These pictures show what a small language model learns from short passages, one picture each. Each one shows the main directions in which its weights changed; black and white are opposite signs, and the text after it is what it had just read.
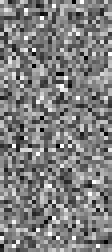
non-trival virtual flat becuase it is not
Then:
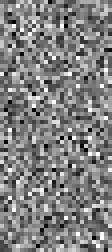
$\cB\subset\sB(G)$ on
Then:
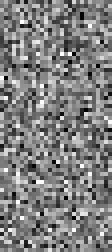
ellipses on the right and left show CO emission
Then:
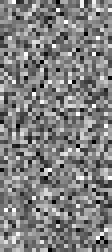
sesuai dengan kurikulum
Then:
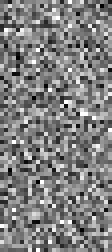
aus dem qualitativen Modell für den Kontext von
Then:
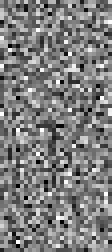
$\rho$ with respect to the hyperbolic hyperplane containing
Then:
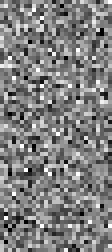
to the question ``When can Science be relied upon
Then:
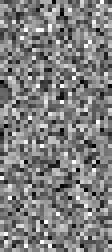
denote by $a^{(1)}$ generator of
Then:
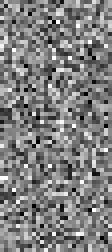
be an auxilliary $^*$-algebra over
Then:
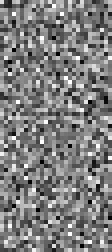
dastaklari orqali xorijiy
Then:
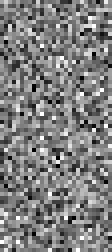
dikemukakan hasil penelitian
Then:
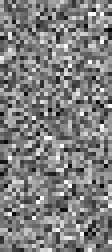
yo'l-transport hodisalari va
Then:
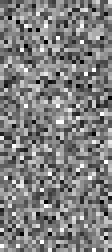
\Big] \nonumber \\ =& 2\epsilon
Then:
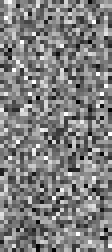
BLEE. PALABRAS
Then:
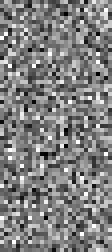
associated with `fast' and `narrow'
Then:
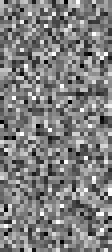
= \frac1A \sum_k
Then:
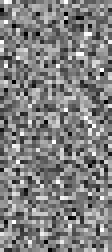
the PIC-MCC method. The steady
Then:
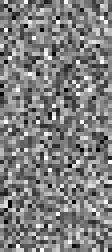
proportion de personnes en situation de
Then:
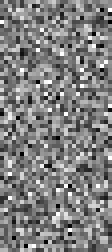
Babahoyo. Por tal motivo este trabajo
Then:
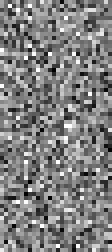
that can be invoked to handle communication with outside
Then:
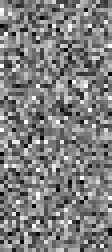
--- stars: atmospheres --- stars: oscillations
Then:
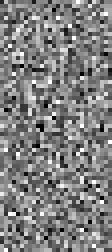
difference between the metrics $ds^{\prime 2}$ and
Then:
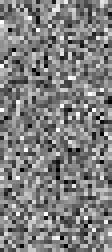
forms of misinformation, at all times. As we
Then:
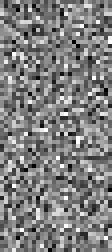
of 7.99\%. The highest
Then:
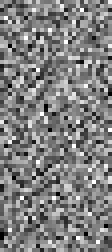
могут длиться дольше чем
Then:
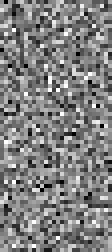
una perspectiva ética, cultural y global. En
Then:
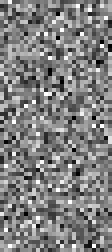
\address{$^5$Department of
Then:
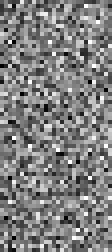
يبلغ نحو
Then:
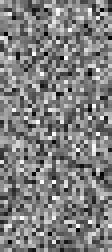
memainkan dan menampilkan konten
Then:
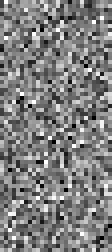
state $\rho$ of $\Cal B(H)$ one
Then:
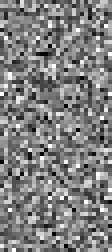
been supplied by intel Shannon and are set
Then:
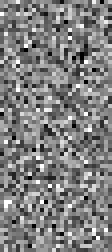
The $L^2$ norm is not convergent for
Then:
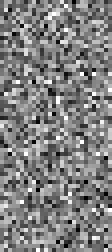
існування ідеалів і
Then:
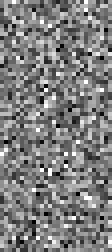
again denotes a global dimerization of the lattice.
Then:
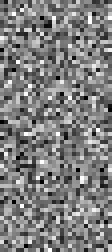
with their data rates, TXOPs, and
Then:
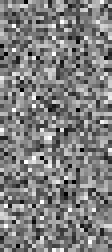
have just a single unstable mode, and therefore that the
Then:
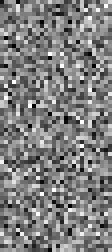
analisis, melainkan hanya
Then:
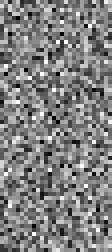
logros como un crecimiento personal o que ha
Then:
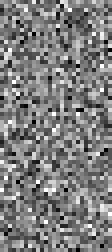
photons leads to a larger asymmetry. The magnitude of
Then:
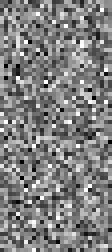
the Volterra equation, the operator $C$
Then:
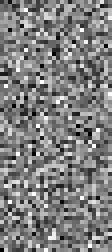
природен уран. Това количество
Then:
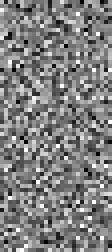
more than one dual infeasible variable
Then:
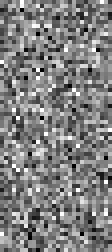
P and Q, and tangent to delta2 on a
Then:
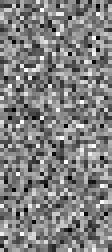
is 1. Now, let $\bs \nu$ and
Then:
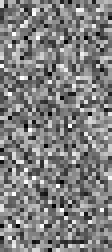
тузилмасининг мавқеи
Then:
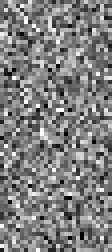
Natijada, uning asosan
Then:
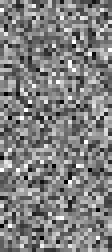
identidad o identificación supuesta o
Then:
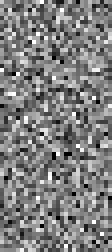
%So it is suffices to estimate the first part of
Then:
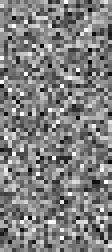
i.e., no simplification or approximation.
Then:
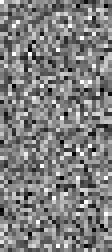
digital media is increasingly linked to our daily
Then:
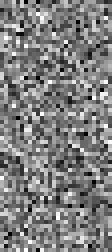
To allocate computational tasks to the compute nodes,
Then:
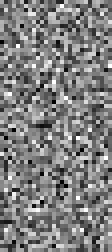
outperforms maximum entropy is when correlations are relatively
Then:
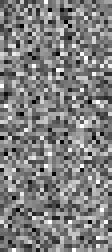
power series coefficients of $q^{n}$ for all
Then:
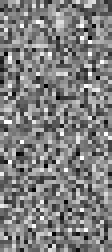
hisoblanadi. Ushbu informatsion
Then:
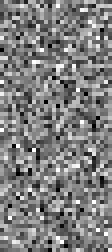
at higher frequencies. Thus the FEL will work even better
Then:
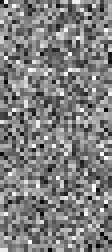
disposto na cláusula penal.
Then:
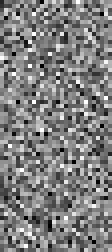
primeiramente, uma curiosa
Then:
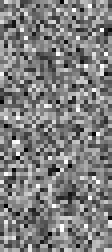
following average: \begin{equation} e^{-
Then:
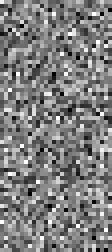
looser ramp rate limit constraints from 1-bin
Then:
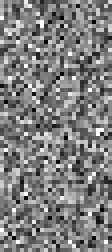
of the presentation ${\cal P}(\G)$). Then
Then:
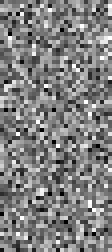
constant sustained pressure at the 90 \% percent
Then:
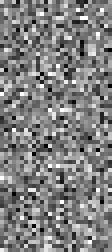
the smooth measure $d\mu_0$ on
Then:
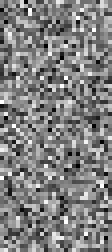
are well understood to be related to the phenomenon
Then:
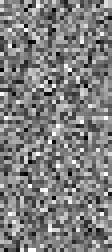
уповільнення або замороження
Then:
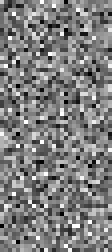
samaraliroq mexanizmlari
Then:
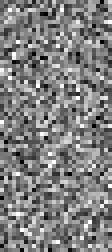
evolved naturally from a study partitions with parts
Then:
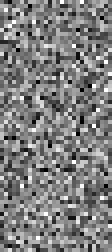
FMR. \begin{figure}[ht]
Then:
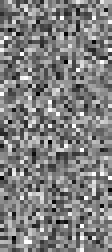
attention primarily to the cluster X--ray temperature distribution
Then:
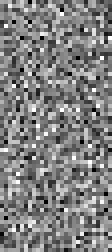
group called other students over to help
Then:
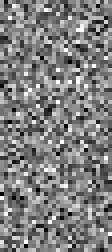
звука наблюдается
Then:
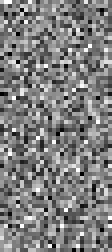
MNPs assembly, the impact of
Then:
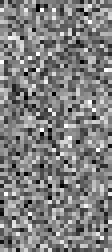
Тоҷикистон бахшида
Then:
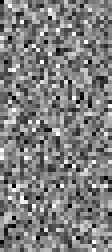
contact forces in a cohesive granular
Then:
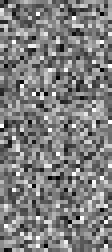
form for an off-the-shelf algorithm like
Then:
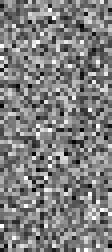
the Cauchy Riemann loss that measures how
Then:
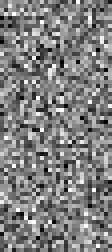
underestimated. This suggests that the CNTs
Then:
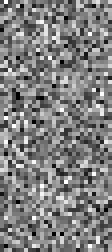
de un examen, es un proceso continuo de
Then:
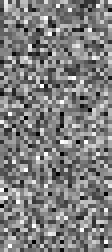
**Fig. 1** Schematic diagram of the experimental
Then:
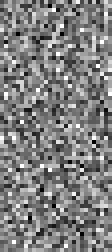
%\affiliation{Nanosystems Initiative
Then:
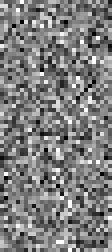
ro‘y berdi, yoz esa juda
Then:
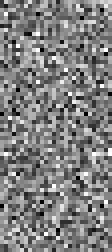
co impacto normalizado medio dos que
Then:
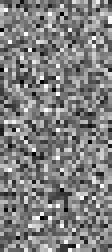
\textit{supercritical} region (the bad
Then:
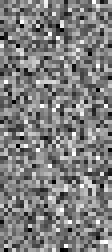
the equation \eqref{eq_n}. \qed
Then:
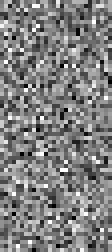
of the $R^0$ can only be estimated.
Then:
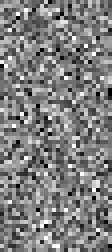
\usepackage{graphics} \usepackage{amsmath}
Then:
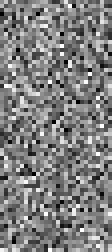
teaching-learning.** *Aracê*,
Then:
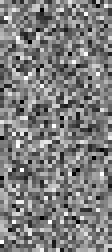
побутовістю мовлення»
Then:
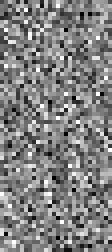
for which we compute the partition \item $n$: the
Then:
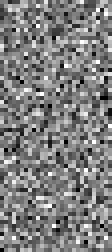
the N_{LV} (the number of states in
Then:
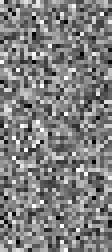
encompassing exactly $n_{\rm c}$ optical
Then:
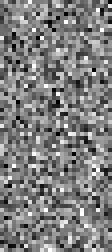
cover a small region of the parameter space.
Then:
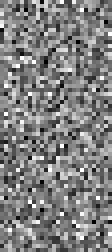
pour évaluer la croissance inclusive
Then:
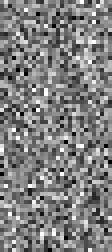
of the preimage under $f$ of any circle
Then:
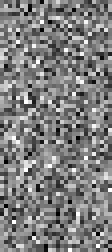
The relations \begin{itemize} \item[(i)]
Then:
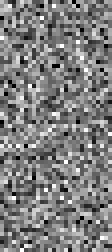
towards a disease free equilibrium with an exponential rate of
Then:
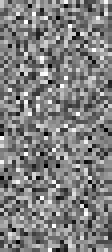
виконання покарань. Попри те,
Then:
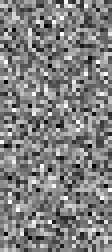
kelaveradi”⁵. Shuni
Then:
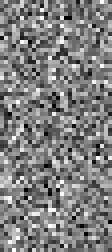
be a group, and let $P(n)$ denote
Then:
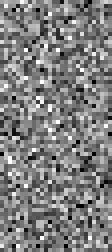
pure branching of type $(2, 2, 2,
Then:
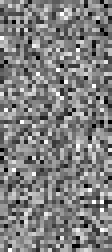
to train students to work with the latest
